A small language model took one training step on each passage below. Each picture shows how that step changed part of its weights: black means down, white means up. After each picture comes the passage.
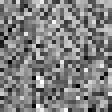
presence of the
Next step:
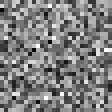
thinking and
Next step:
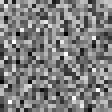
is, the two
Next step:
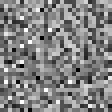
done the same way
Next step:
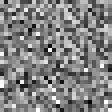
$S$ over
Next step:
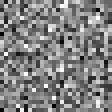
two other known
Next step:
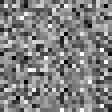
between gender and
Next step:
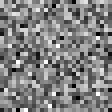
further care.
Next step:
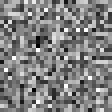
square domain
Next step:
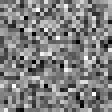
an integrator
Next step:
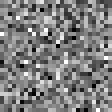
Comparison with
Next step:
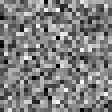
ability to significantly
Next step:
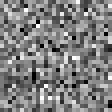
for $k =
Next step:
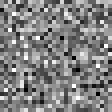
very fast,
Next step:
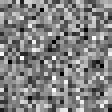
paper, we consider the
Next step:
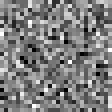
can lift from
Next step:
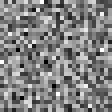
Assessment of
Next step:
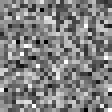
Coming back to
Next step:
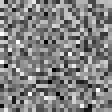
the loop space
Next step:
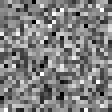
finishing the proof
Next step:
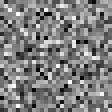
a$\qss the
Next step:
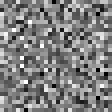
unit, so the
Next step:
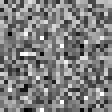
the product, only
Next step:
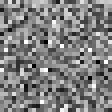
paired sample
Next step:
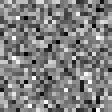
One Month
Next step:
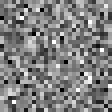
common surgical
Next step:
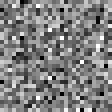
determine the
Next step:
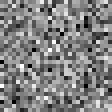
standard computer
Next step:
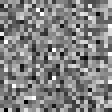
boundary $\alpha$
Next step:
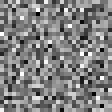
such a term
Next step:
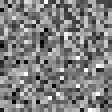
if $f\in
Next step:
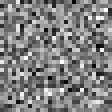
convex optimization
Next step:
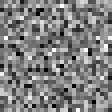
were asked to
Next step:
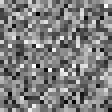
to N-H
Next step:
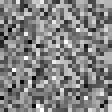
presence of spatial
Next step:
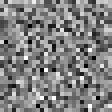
\Omega_j |
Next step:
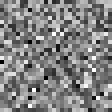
competitive performance
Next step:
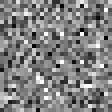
main results of this paper
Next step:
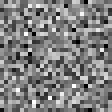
are fundamental
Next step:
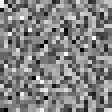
which is a set of
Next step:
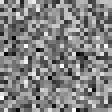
the necessary
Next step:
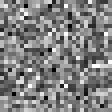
where we use the
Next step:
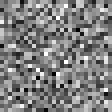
choices to allow for
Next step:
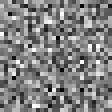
The configuration
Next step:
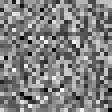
collaboration between
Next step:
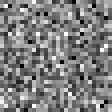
as an instructional
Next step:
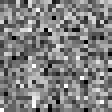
operator $y\mapsto
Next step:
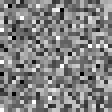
determined by the
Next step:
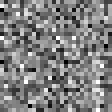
behaviour and
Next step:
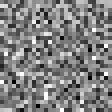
its origin at
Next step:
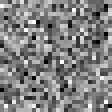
Dirichlet and
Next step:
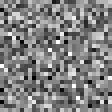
but have no effect
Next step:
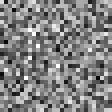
the composition of two
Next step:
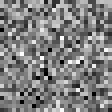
conjunction with
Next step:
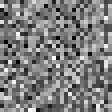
be important in this
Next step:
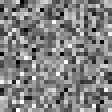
moving to the right
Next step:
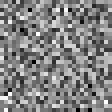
measure will be a point
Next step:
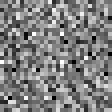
period. In addition
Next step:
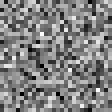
the actual value of
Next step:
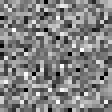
average between
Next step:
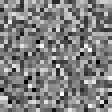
size and p is
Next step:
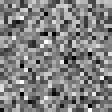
desorbed from
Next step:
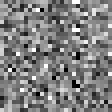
algebra of differential
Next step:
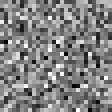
raw materials in
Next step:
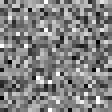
sources of
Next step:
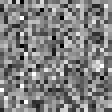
years, 10 were
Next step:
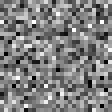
path (the first if
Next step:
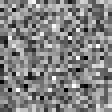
the dataset identifier
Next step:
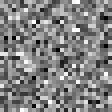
for set-valued
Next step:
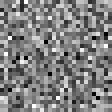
general terms have been
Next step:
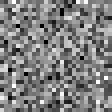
deeper into the
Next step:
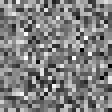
p_k \le
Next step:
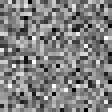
manually defined by
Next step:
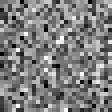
out on the one hand
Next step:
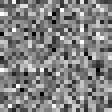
teeth only
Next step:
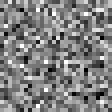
1$, then one
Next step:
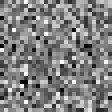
Ministry of
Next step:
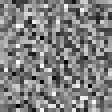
Any finite dimensional
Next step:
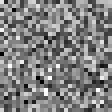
the nature of the
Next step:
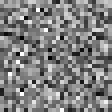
images in the
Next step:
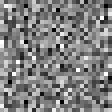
of distance to
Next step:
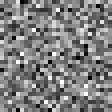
showing the generated
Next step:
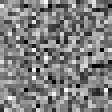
We notice that for
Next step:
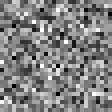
also showed a similar
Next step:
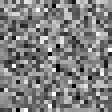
further reading
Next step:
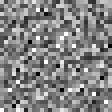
a consequence of
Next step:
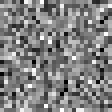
To keep the
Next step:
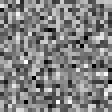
different resolution parameters are
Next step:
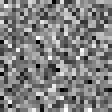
is not simply
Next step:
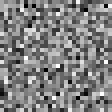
therefore provides a
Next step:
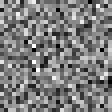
the evolutionary condition
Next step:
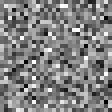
of communication systems the
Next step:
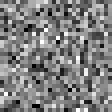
then $M^{\ast
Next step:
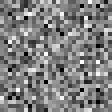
approval The experimental
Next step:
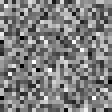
is the solution for
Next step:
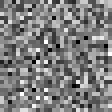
spectral sequences may
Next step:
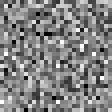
by simple calculation,
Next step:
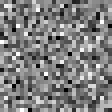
of a growth
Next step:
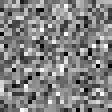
were analyzed and
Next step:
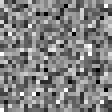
to Journal
